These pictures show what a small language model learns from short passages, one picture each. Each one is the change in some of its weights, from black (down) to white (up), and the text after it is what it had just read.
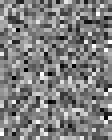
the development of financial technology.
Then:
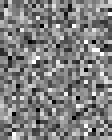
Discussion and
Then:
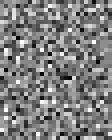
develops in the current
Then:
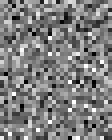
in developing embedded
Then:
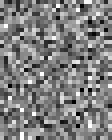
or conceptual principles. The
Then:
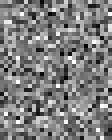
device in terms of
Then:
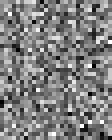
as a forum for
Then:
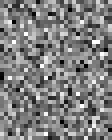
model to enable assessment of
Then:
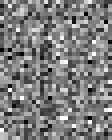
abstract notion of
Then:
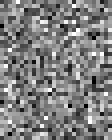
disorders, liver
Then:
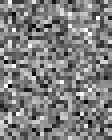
expropriations and
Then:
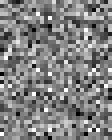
will be called only once
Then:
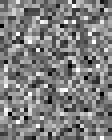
liver of fishes
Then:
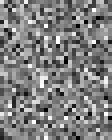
factors should be taken into account
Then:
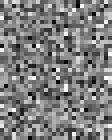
hull is vertical and
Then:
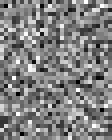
dynamic model of a hybrid
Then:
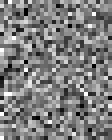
that allowed some regional
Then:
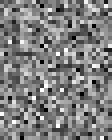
Method Description of Study
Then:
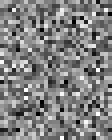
for animals. Further
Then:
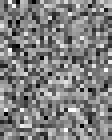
solving the waste problem,
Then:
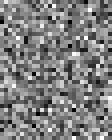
seasonally duration on
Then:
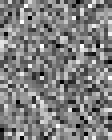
taken to achieve maximum sensory
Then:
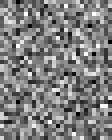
is very linked with
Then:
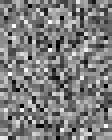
liner (steel
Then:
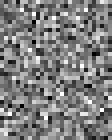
laboratory tests among diseased
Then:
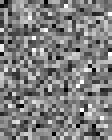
high-risk individuals were
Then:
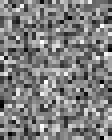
of local products to increase the
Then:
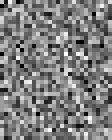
good storage plan which can
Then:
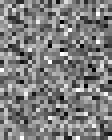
the revenues generated through
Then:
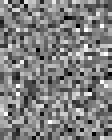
of plants. This is the
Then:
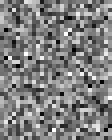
to control the speed of
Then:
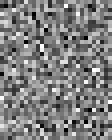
reasonable request.
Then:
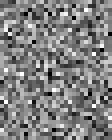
There are 12 questions given to
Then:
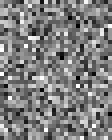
during the experiment going by
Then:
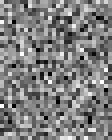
layers, fabricated
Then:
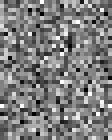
tones In contrast,
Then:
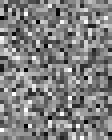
may note that the
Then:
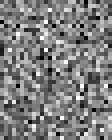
surgery to improve
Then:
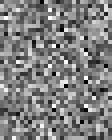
interprocessor core
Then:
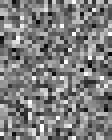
procedure was repeated until we
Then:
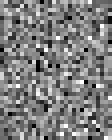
of the GetReal
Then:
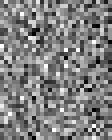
limited by subjecting research to
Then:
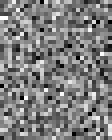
of domination and their
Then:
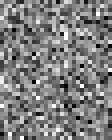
the benefits of using a
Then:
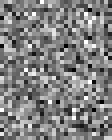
isotopic data are
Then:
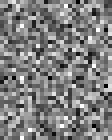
monitoring features. - Manage
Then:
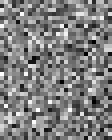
canters and membership by
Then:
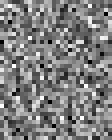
to Adam that they work
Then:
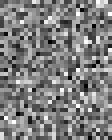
bonds that make
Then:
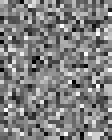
by replacing with the
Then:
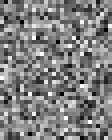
Velvet Bean
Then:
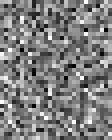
following year, the same number
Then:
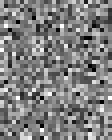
problems. Cigdem
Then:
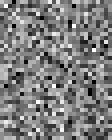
division, which are
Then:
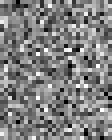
lesions all of recent
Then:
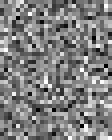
it is a topic all
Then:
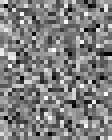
condition produces a new form
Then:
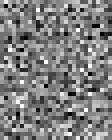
role in decision-making,
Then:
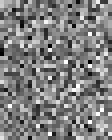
professional soccer players
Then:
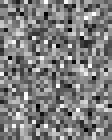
section are often identified in the
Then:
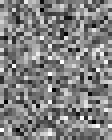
to the LA's ability
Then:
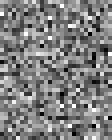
let's one click
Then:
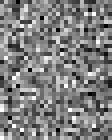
the sound hole is
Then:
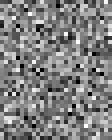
Neem Foundation:
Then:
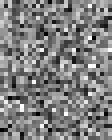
Horizontal method for the
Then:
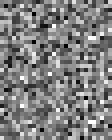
system performance without and with state
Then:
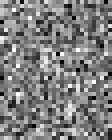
increases from 8% to
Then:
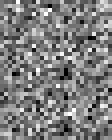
in terms of VIP major
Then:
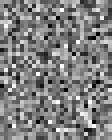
broad bean seeds in
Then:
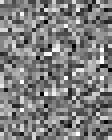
scientific publications, as well
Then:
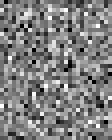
Beta Constant
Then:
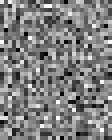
of 1% cellulose
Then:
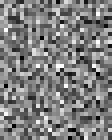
the granular cells which
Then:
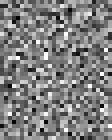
friction Fig.
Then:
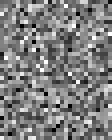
Among them, SOD
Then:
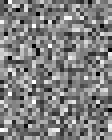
hypothesis" of generations
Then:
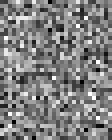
two Pigeon
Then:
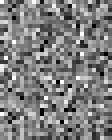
with 15% of students
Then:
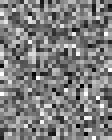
it is difficult to entirely
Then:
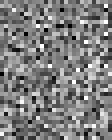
future. Keywords:
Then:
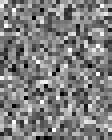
impaired children.
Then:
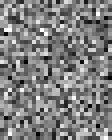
the document, all the
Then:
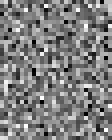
evidence. Emerging technologies
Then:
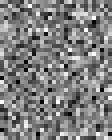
are openly available in the
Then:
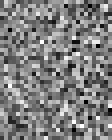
submodule operate in
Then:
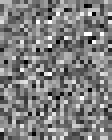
the most common congenital
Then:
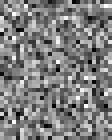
which is reflected in the
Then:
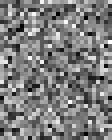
and they referred to
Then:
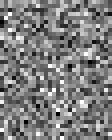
discovery emphasizes the
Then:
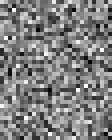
generates early crop
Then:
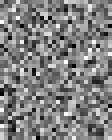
philosophy"; 2.
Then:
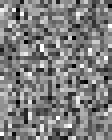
water. This was repeated
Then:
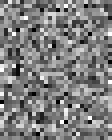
was a huge problem
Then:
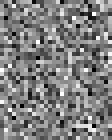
on return on equity
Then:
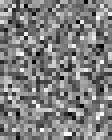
municipalities in less
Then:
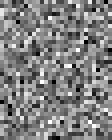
would compensate for the
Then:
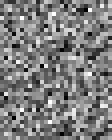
in terms of mastery
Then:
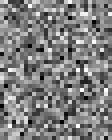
are often insufficient and
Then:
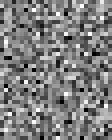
Medical Center,
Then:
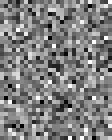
processor as described in
